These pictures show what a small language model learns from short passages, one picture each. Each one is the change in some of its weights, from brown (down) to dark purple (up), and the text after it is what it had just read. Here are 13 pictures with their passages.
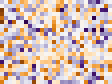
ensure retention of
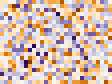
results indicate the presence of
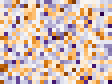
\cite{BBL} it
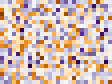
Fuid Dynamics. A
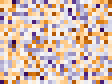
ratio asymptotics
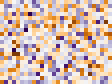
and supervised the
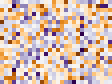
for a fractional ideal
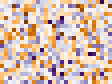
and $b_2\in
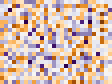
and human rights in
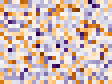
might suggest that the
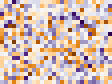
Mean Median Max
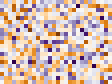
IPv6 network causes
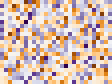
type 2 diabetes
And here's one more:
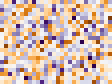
bacteria than other spices and
